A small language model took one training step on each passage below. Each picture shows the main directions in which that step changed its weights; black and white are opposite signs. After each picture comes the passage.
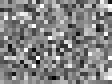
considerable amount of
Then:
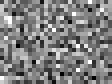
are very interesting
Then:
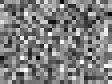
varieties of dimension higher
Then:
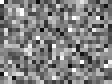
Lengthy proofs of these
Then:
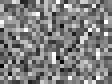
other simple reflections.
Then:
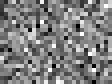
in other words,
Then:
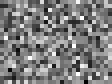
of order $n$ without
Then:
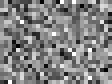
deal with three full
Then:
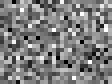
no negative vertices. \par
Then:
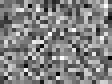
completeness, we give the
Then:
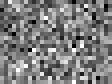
such that for $1\leq
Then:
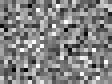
to \begin{equation}
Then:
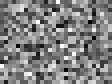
bounded distance from all three
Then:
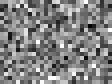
discuss the computational
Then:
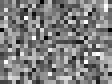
\hat{Z}}$ for the
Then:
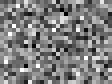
approximate $Y_0
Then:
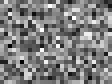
dy$ \item the group
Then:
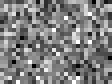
steel reinforcement
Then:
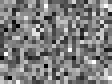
relies on the following
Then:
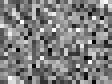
we'll see soon!
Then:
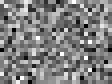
Markov chain on
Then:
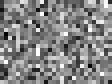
the geodesic so that
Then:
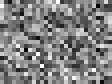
class of Schubert
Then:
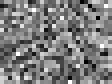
of the embeddings of
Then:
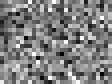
that locally uniformly converges
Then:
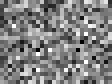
an irreducible
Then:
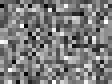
fluid will begin to
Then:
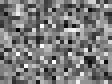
has the additional property that
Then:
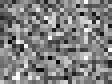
values of $x$ :
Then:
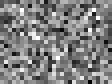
control problem, the numerical
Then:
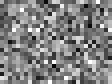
solutions to the eigenvalue
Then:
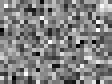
a revised and
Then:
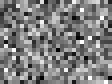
$\lambda<\delta$) and for
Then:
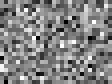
\begin{proof} Suppose
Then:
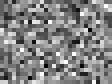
minimum is being taken
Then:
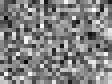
for all the solutions. For
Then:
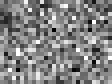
which is asymptotically
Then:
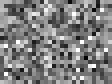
trace}(\varphi )$, the
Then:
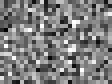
for some vertex $v$ in
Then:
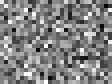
\leq \gamma(R)}
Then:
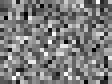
the horizontal maps
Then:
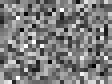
step size $\Delta
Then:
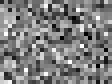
that $\Delta^2\log
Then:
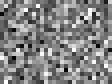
\subseteq V(G)$ or
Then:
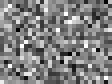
$\mathbb{R},$ and
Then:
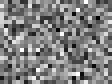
case of a skew field
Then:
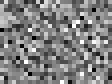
general $Q$. In fact,
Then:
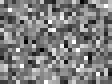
fails. Using
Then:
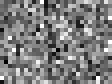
for computations involving an
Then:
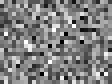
we take budget
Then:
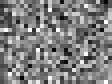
are ordered, then
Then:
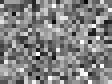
identified by Preda
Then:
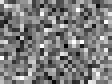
This point should be noted
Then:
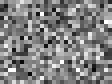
can easily find the
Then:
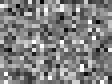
matched with known
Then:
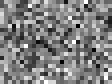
$U\neq V\neq
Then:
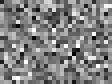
base space $M$ of
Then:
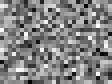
of the other quantity as
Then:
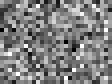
$\Phi^4$ measure
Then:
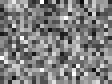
the Lie derivative in terms
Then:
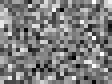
condition we impose on an
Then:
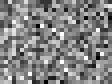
to Seidel's
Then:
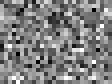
space $X_{\ov B}$
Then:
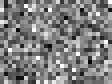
not. Looking
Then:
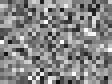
of the deformation to the normal
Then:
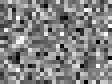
that the given unit vector field
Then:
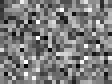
be a bounded connected domain such
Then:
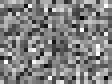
together, performing
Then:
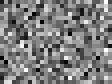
\ref{L1} and
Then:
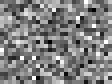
component of multiplicity two
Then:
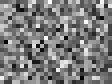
we can convert to the form
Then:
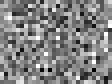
will increase. In our
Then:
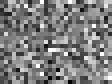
inspired by the
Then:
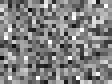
the bounds that we obtain as
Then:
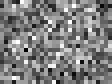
possible'' classes of boundary
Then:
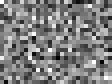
hold on the time interval
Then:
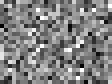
let \begin{eqnarray}
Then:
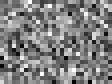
local orthonormal
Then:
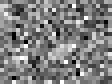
has the minimal limit point.
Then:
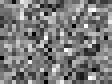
nonzero. Thus,
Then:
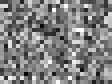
cells, with the other
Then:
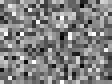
their direction depends on the
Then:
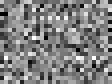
reference FV solution on
